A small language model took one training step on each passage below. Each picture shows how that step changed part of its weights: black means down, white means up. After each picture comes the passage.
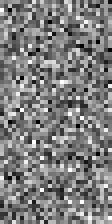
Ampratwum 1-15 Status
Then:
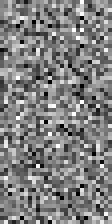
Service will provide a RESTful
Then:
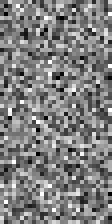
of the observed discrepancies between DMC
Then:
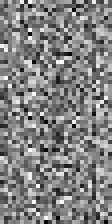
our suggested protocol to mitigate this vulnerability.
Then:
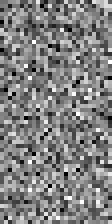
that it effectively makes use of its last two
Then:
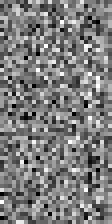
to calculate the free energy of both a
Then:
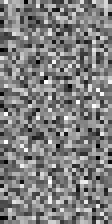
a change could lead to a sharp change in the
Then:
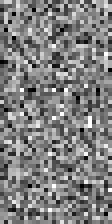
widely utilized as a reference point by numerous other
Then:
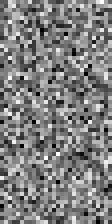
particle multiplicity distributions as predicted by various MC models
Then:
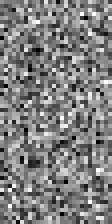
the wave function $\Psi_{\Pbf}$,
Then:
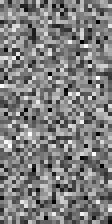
of $X$ is a variable and each row
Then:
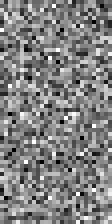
laser, religious and ceremonial
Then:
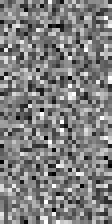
of background parameters (\ref{bg}) and
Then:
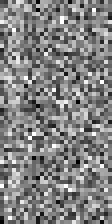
can be reformulated invoking a
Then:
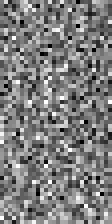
are defined as $D^+(P)
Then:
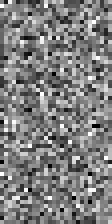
electron and hole spin flips and the
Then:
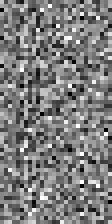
\theta_1 \alpha = \pm 2
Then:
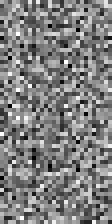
and the treatment applied before EOM use in agriculture
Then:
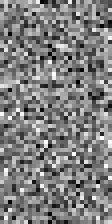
(an item), we concatenate his
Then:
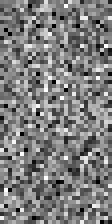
j^{z}$ with $z\approx
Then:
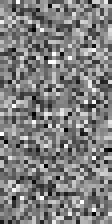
Natural Filler Based Epoxy
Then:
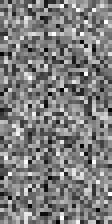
Depth Anything v2
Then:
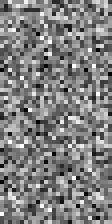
simulation region just before gravity is activated.
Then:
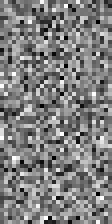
that I should research this topic for people with
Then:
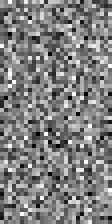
lines). (c) The full SC corresponding to
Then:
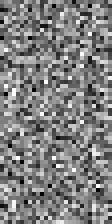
extra precision (XP) scoring functions of
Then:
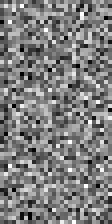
defined the overall length of the structure N , the
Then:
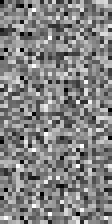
survey of mobile cloud computing for rich media applications}.
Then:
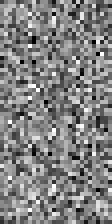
cases studied 188 cases that is 59%
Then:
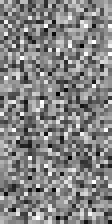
**Method:** Our interviewee is Dr.
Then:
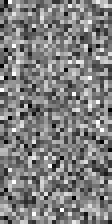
emission process regardless of the mass of the
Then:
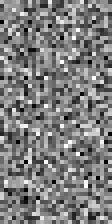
and thermal properties of full and partially cured
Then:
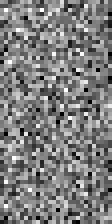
town of Xanten it belongs the
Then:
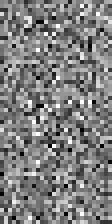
vực nên
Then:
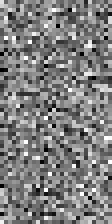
sake. Limitations of Father
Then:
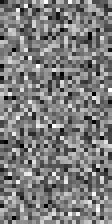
} At the time when the large flare
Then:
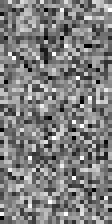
48 hours in West Bengal.
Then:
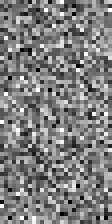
answers Question 1: During teaching,
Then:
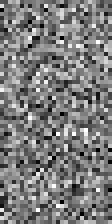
has the implication that magnetic configurations designed to
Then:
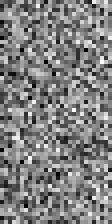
of culture. Currently, one of the
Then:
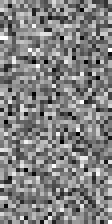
likely than non-obese women to have
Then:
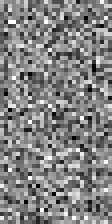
examples showcase the integration of spatialization with
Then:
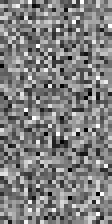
one, is the distribution of homes in the
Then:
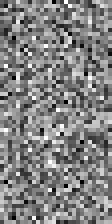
pharmaceutical care [5].
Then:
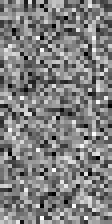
a search for evidence of so-called
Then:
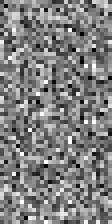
controller must coexist with existing ones without
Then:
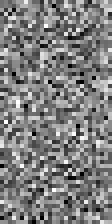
goals nor the eco-design requirements,
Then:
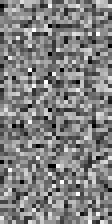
method validation and Parameters for validation.*
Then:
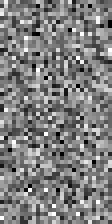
which was faster in scratching than control
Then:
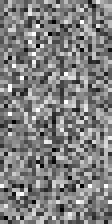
dental tissues. The aim of the study
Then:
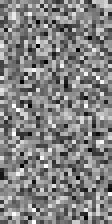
hub solution will comply with the security requirements
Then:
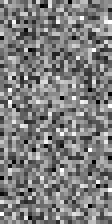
and explosion parameters--particularly the hydrogen
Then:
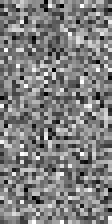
The effect of online feedback. *Learning and
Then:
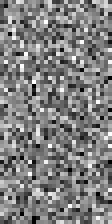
uncertainty in the number of wins,
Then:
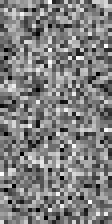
pathology and secondary complications caused by
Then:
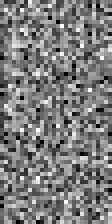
combinations giving rise to a viable dissipation of
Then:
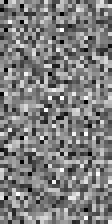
The gray dotted line corresponds to the best linear
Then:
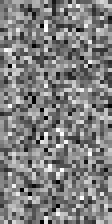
model The universal parametric geometry model is written in
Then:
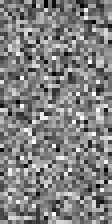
provide precise track timing and triggering on a
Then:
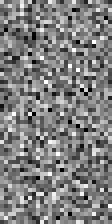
vs. non-purchase, and
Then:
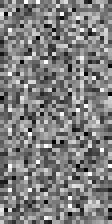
hydrogen quinoline results. The above scheme
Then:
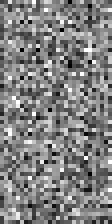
School of Physics and Astronomy \\ Raymond
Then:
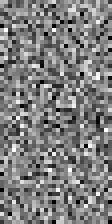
According to Eqs. (\ref{es}) and
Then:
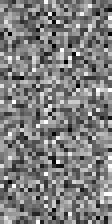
0.$ Thus we may define Fermion
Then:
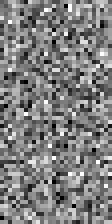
UV light. Moreover, the value of the
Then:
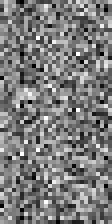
\left( 1-i\omega
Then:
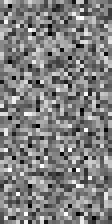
(AIC), autoregressive transfer function
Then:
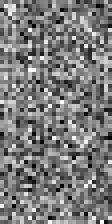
Cobra are uniquely trained to
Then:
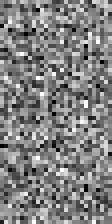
represents the energy of an individual eigenstate, color
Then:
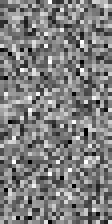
movement of these devices and the movement of users.
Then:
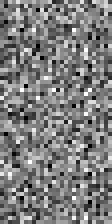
placed on the bottom of a glass
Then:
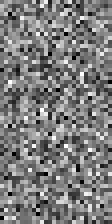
these limits further up. The original APECS
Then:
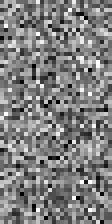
treatment G which was thought to be because it had
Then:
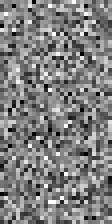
define a weighted free Dyck path
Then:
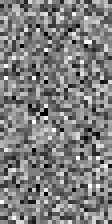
to enhance the robustness of the *in
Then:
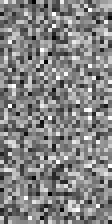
as curve modifiers. Figure
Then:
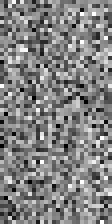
shuffle cost is proportional to input data
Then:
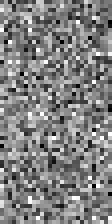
or rhizome while caffeic
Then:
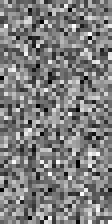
Stijn Cools is a
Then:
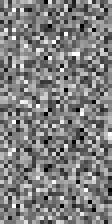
SE, SRB, ES,
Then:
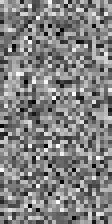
limitations and aids researchers and engineers in
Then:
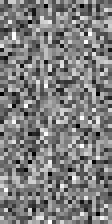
Further study on a large sample size is recommended to
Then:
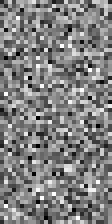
China ¹⁹ Zhejiang Chinese
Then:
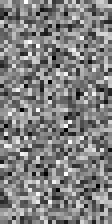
analysis, molecular weight and ir spectral studies.
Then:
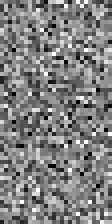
either for irregular migrants or legal
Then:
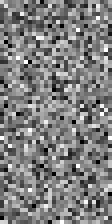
highly variable and ranged between 3.45 and
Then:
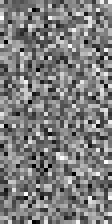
Textual implication, speculative,
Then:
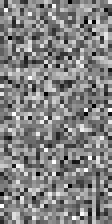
10 years of the teaching profession also tend to adopt
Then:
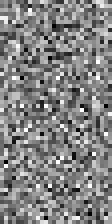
grade to university Most students who did their
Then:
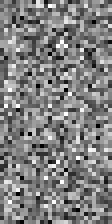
Seed Yield and Lyophilization
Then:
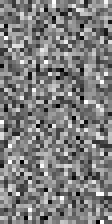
single-vacancy defect are able to
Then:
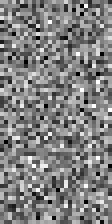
are rich in source of carbazole
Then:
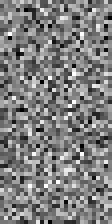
ETC is active, demonstrating surface cooling due
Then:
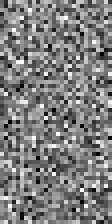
symptomatic patients, surgical resection
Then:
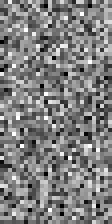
with observations. On the other hand, the
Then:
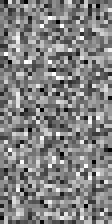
note that mean adequacy scores of 100% at
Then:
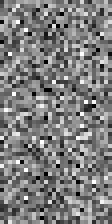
LAN attack, Verification 1.
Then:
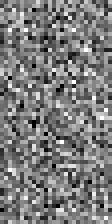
repulsion. A similar observation was recorded by
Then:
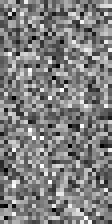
stained. Scale bars = 5 μ
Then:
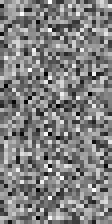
teaching methods, techniques and materials considerably effective and
